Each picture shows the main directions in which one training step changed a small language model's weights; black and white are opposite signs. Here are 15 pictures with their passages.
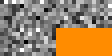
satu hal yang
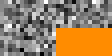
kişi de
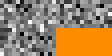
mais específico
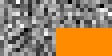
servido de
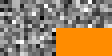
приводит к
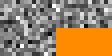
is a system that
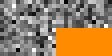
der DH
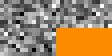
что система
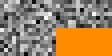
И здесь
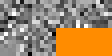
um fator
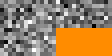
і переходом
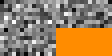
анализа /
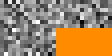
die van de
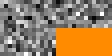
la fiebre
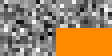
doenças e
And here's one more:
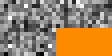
peligro las
